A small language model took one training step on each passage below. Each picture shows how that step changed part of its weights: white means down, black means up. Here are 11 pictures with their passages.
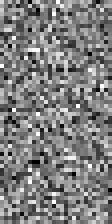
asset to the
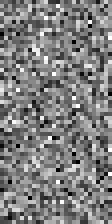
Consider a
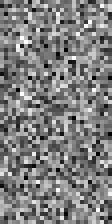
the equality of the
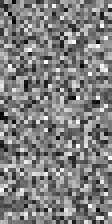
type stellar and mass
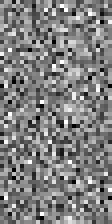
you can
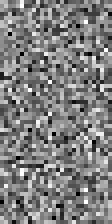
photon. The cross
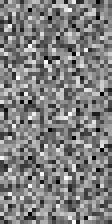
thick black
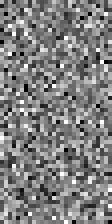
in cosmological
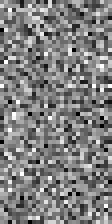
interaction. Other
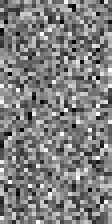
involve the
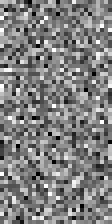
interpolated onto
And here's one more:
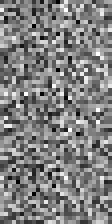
is determined by
